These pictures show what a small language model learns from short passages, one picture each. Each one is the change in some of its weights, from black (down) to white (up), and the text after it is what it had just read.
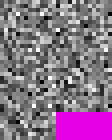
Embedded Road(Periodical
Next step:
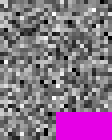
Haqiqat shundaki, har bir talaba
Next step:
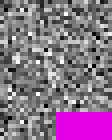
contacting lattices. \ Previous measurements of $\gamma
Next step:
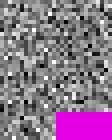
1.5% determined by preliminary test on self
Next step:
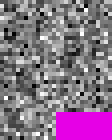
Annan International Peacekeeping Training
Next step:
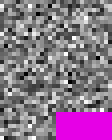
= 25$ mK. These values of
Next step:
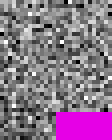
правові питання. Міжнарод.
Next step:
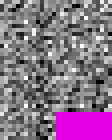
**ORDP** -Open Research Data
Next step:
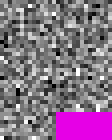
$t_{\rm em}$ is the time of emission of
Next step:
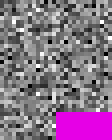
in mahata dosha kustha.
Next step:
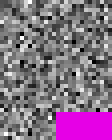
the death and sufferings of many people around the
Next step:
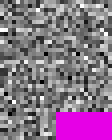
determinados lugares em igualdade de
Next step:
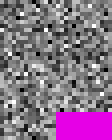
and degradation during storage. 5. Strong
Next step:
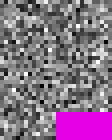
building in Belgium. *IOP Conference
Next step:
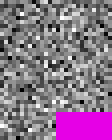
and energy consumption, especially in old buildings. These
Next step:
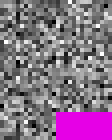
The basic ingredient is the density of Bethe
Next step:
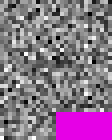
to the imaging medium. Stock solutions of these
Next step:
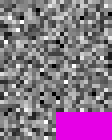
Soong, Jr. B.F.
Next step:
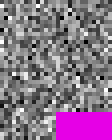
periodic orbit $J$ is zero otherwise it
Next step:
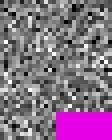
morality over the customary practices. Main Text
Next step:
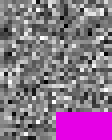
Because AMD Xilinx have already developed
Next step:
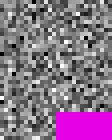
contrast, the coders associated three out of five of the
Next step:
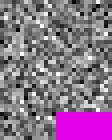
USD 4.2 M for glucose
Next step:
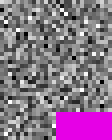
to divide the image into a number of parts or we
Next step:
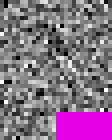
of UV photons to the total heating of the
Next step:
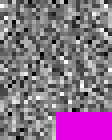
for validating autonomous system safety.
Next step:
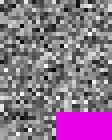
Dirac Fluids} \author{Alexey
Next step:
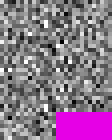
он исполняется на похоронах
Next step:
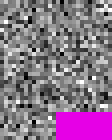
Meyer** (*Berlin*), dr.
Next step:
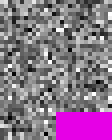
percutaneous pinning, internal
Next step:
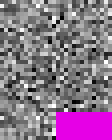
metadata standards and open formats in public
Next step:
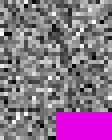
иш ҳақи ҳисобланади.
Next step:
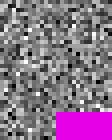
particular see Sec.~\ref{sec:propto}), as
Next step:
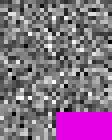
fluid resuscitation may be needed.
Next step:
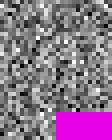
for each configuration. We then diagonalize $\mathcal
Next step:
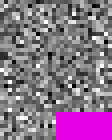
and Multiple Myeloma BM
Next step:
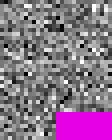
puede beneficiarse de programas educativos
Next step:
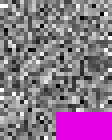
turistlarning xavfsiz etib kelishi;
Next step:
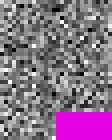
commitments to the community. This means ensuring data
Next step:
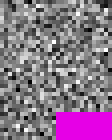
de las cámaras o *baseline*,
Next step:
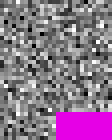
of L-asparaginase using a series of
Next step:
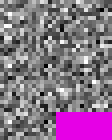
Physics, and the physics department of the University of
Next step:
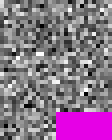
orientation of the holder of PD in such a way
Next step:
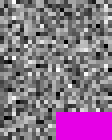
shape, size, area, and colour. These
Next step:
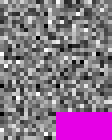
occurs much faster than the redistribution of heat.
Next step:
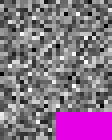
in subsection \ref{model}, which constitute physical
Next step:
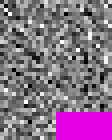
has a number of diversified culture and natural spots which
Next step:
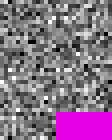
decrease rate of $\sigma$ was obtained in the seminal
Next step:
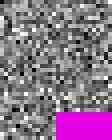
de-a treia etapă a stresului
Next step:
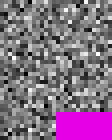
well as select the desired sign, $\pm$,
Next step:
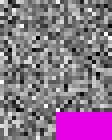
rurais, porque as nascentes de
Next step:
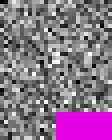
matters, interoperability between technologies, quality of service
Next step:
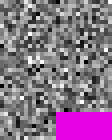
impact of subsurface impurity defects introduced in the
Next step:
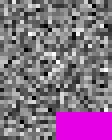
expected answer in the question and the corresponding semantic
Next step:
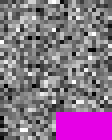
Land- ammann dieses Jahrhunderts
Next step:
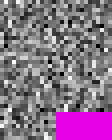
over only those instances where all algorithms produced a
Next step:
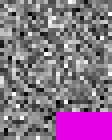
obtain high resolution panoramic images depending on the angular
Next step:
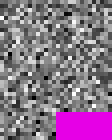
tensorial, is equivalent to general relativity in
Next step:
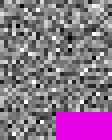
медицинский университет
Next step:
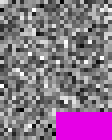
send to a transmitter. Access Category
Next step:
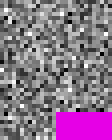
bibliográfico com artigos
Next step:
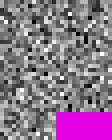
is found to be “palms 2,
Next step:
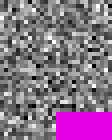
respeitam suas origens culturais e
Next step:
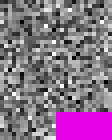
situation when AWC is deactivated during
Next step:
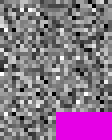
and included zero, further supporting the absence of significant
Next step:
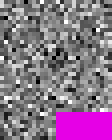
measurements. We define the qubit-CV correlator
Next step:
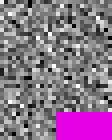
plataforma gratuita, accesible y
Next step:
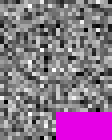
the MN15L/cc-pVTZ
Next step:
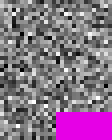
\UAPSystemName & 87.02 &
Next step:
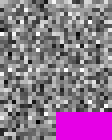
discussed. While Chapter 2 provided a general overview
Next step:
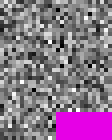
to himself, with spontaneous but
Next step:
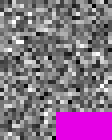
and evaluation of symptom prevalence and LR in
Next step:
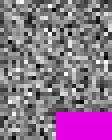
las concentraciones aguas abajo,
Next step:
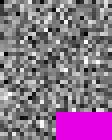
of the Port-Cluster Landscape,
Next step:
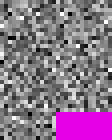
bir bedayi mecmuası gibi
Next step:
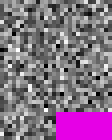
show strong absorption features around the inferior conjunction of the
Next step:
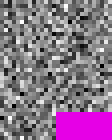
ще дуже багато для
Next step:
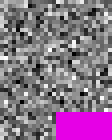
ranging from cosmopolitan to nationalist,
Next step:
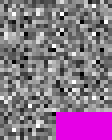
very large conditional number. To solve this problem,
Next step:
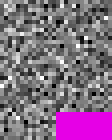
the model appears effective\footnote{The predictions for
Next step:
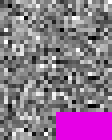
Kurtosis and Skewdness were
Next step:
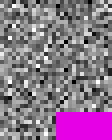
Ideal*. Cambridge: MIT
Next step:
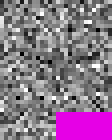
pora berishi. 3. Pora
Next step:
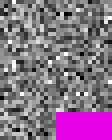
worth it. Conclusion Teaching, to
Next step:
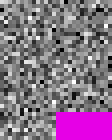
to estimate the value of the flat-band voltage shift.
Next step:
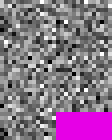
We now focus on pump-probe measurements around $\nu
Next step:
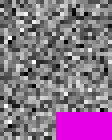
вырыли каналы в главных
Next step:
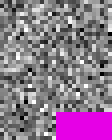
был крайне недоволен
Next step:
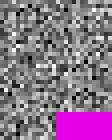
mablag'lari miqdorini
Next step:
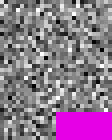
parem müügiärgne
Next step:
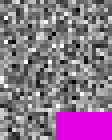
berkaitan erat dengan diskursus
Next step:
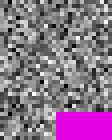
wastewater treatment by designing and constructing efficient pilot
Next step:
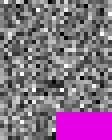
on a database or new warehouses. The
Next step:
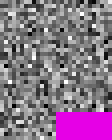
65. Rebouche CJ.
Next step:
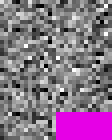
FPCT GYPH Replication 2 0.12
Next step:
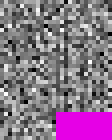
modular design, and standardisation. Another conceptual
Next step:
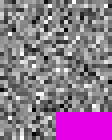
result (\ref% {eq:Icdiff}) obtained
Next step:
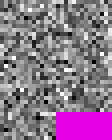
areas of the Davao region, two of the
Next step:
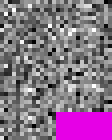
inaccuracy of the response system and waste of resources.
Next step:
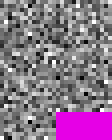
group range of knee motion $<
